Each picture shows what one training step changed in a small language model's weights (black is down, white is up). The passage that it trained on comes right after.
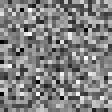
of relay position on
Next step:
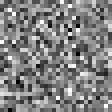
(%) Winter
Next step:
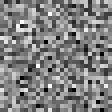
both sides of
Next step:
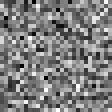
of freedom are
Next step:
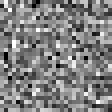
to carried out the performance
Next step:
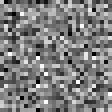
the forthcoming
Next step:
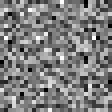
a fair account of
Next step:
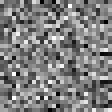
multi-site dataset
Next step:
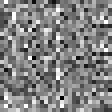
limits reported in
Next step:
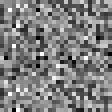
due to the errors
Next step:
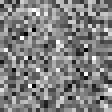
that shown in Fig.
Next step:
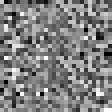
the effect of the
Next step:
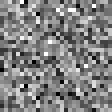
most important issues.
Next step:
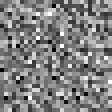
information in a relatively
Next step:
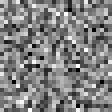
Fock space by
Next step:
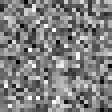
threshold which is consistent with
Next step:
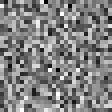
plants, due to
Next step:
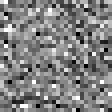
rooted and had
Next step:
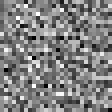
strengths in presence of
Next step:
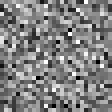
on. In this
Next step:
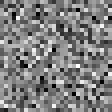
growth can be evaluated
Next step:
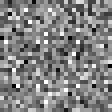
is steadily
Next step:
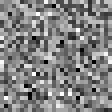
success of this method in
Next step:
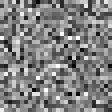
to a fixed probability
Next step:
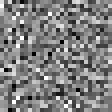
rate. Chang et
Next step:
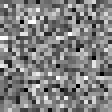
I have contributed to
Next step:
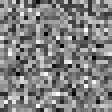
to a search for new
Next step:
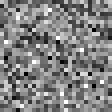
was carried out in
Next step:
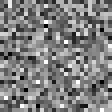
and Daughtry
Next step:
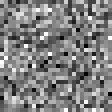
was born.
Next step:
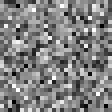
which was slightly
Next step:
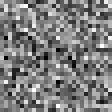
contributed to the
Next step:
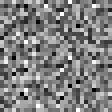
geographical and
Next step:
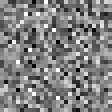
mode, which is very
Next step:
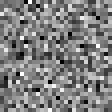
at school, 16%
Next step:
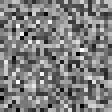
av. du
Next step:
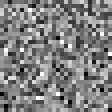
of $\varphi =
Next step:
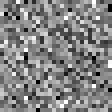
samples of 0+1
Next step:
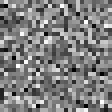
old quantum theory.
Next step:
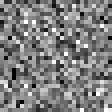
measurements the calibration
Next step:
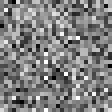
personal communication). In
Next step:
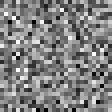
Stationary Phase
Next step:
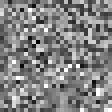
of the peak)
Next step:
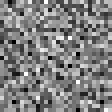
because our solution does
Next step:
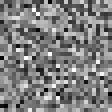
when oscillations
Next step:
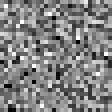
different from zero provided that
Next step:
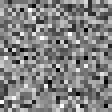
of these vector-like
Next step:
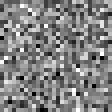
actively using words
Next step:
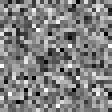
intensity line profiles
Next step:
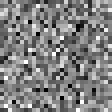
spectroscopy or
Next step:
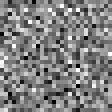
is a unit vector that
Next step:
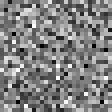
we integrate over
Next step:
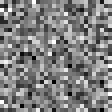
our DFPT
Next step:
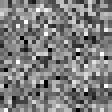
hop and the
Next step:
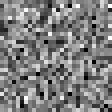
$\gamma$-ray emission
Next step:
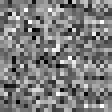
is assumed to be
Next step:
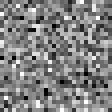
1 geometrical
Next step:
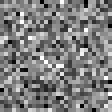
aids were
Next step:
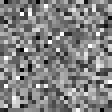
and the automorphic
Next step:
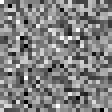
The output matrix has a
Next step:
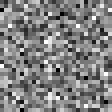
radioactive ion
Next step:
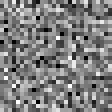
to be the leading source
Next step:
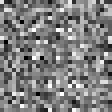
(such as
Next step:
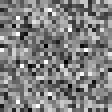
aim of informing
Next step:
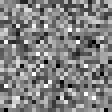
variance of the
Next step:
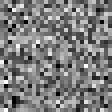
also fits the model
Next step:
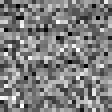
the host ISM
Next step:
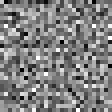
the forcing scale
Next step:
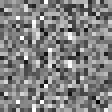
University of Science and
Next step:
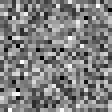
Aruna Asaf
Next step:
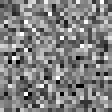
discovered (see
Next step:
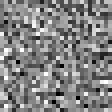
possess a
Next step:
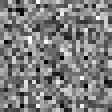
in different liver
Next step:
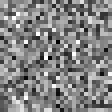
species, 7
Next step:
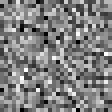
for three schemes,
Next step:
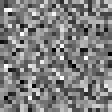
interest in a possible
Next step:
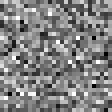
without altering the
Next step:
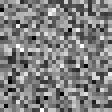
specific environmental standards can
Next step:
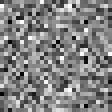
a major Indian
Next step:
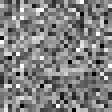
booster} &
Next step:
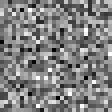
of a second -
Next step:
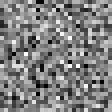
among the particle momenta
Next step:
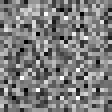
data, all three
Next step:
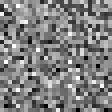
on the high-level
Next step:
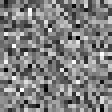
and social context conditions are
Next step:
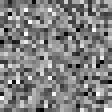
is the total spectrum.}
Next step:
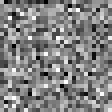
the segment; for
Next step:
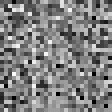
Further we exhibit the
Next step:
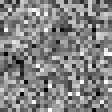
that the formation of the
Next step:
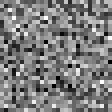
direction can be constructed
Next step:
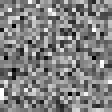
not the case. The
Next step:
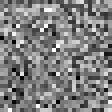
victim machine
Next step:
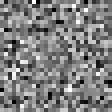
the only constraint
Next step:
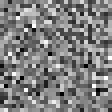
we provide the prompt
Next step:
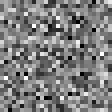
time (and coordinate
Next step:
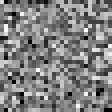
the separation between the primary
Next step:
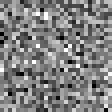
state of light. Our
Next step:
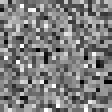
between the transmitting
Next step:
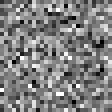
deaths observed that
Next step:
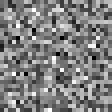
where projections of
